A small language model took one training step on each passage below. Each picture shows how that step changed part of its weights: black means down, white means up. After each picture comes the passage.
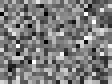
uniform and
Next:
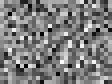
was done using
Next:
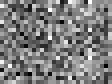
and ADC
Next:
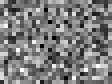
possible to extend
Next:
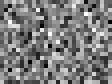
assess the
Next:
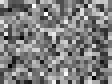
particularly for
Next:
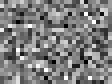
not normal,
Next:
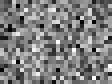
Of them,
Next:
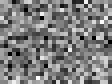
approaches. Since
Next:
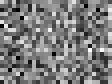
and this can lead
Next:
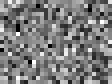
cancer. The
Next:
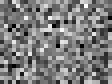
or is nowhere
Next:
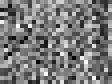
the existence.
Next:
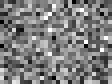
multiple of
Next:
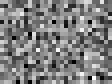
can be obtained from
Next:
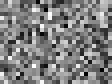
improved performance and
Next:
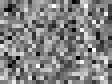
the proof of Theorem
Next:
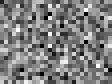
table shows,
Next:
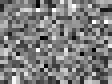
vector bundles to
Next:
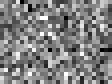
states only at
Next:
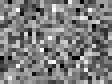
in a case study
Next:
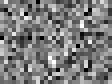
bacteria were
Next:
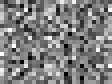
The scope
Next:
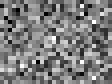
Vayu may
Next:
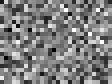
finite index in
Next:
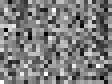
grid to
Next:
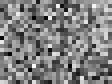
\tau )
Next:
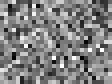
in the full
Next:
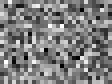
in aqua
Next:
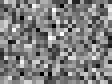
7, about the
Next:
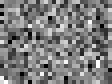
is found to be
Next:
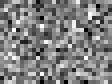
overlap between
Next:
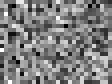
a vertex set
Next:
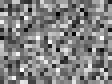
full list
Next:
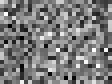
they see on the
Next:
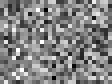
them to one of
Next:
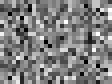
and international
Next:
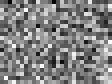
It follows from the
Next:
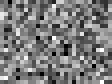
That is,
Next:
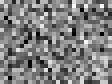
methods may not
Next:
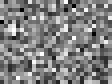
damage, which
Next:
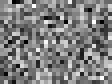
also suffices
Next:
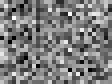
group” was
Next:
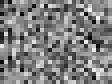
discrete case
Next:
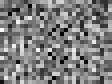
are defined as
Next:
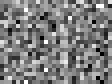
Further, the
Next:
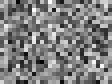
for system of
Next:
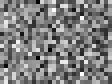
shown that the
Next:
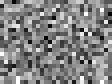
time goes to
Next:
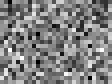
this mark set
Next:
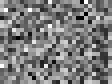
relative to
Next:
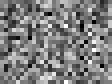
corresponding relationship is
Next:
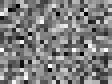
modular system.
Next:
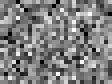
the existing
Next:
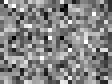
of IT,
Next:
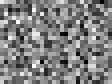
as many as
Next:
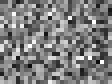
notion of
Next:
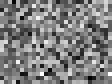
saves a
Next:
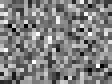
on any bounded
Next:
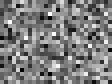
the case other than
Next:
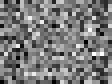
$M$ and
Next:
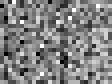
\vdots &
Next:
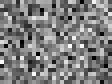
N}$ be a
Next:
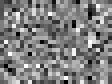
over vertex the
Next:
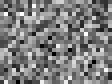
any time, and
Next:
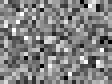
namely that
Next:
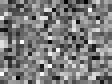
simple Lutz
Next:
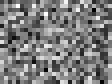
is essential
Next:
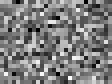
which sees some
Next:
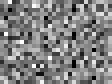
facts and information
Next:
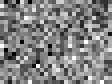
$\Omega \subset
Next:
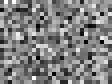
hand side).
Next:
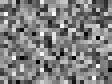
that we should
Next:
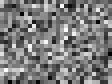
x \le
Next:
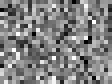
the best
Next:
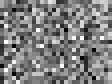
of the continuous function
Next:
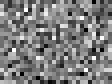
The inner integral
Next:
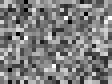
calcite –
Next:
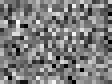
user. This
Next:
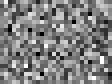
induce two
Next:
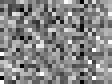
integration of
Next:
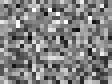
of a combined
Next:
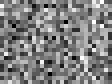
of the loop
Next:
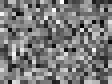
lattice in
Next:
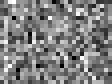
in the wound
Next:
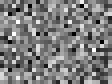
training in their
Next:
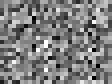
number of training
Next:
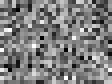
it would be a
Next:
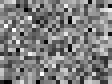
\dots &
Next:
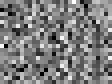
the solutions,
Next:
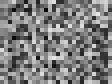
of materials
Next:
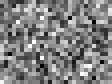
note that
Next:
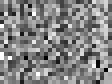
result in a
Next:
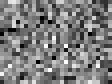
- To identify
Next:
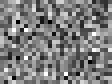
- If there is
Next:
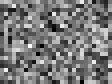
equation, we have
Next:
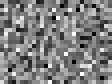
waste in
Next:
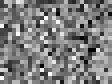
the Ricci
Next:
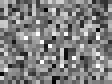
to the class
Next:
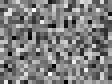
can choose the
